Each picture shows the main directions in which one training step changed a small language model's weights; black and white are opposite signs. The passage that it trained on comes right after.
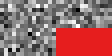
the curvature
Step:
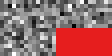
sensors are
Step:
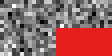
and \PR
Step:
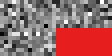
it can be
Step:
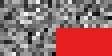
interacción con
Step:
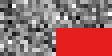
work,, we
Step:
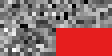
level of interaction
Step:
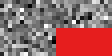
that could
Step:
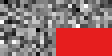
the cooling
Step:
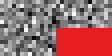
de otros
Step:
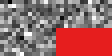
the direction where
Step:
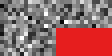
for interval
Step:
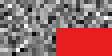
without using
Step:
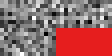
come uno
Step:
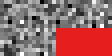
Prozent des
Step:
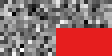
to those obtained
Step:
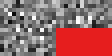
rich to
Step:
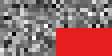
humana y
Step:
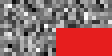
it examines
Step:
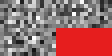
an exact solution
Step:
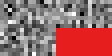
dair bir
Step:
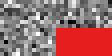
attention when
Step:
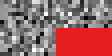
una forma
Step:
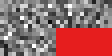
\& van
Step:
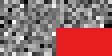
a dense
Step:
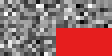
model trained on
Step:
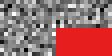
a coherent
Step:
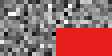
a significant
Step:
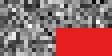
change the
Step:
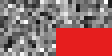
consistent with
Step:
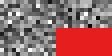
și în acest
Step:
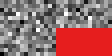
sources is
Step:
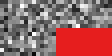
the original
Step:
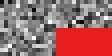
with the 3D
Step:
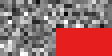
requirement of
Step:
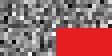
a algunos
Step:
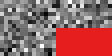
showing a
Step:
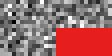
be produced by
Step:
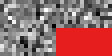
described in the
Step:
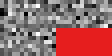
events on a
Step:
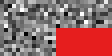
\hline \hline
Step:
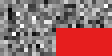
sequence of
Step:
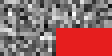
there is no
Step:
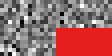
length of the
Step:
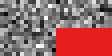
Dans ce
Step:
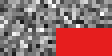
as well as the
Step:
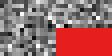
** Рад
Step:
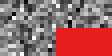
in the mean
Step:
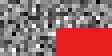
har bir
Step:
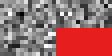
can now be
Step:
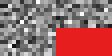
A., et
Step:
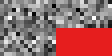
tracing the
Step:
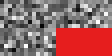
upper one by
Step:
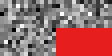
directamente a
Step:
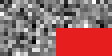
WI in terms
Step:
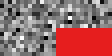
is a basic
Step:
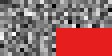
evolution operators
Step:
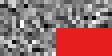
process. For these
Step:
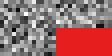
parto -
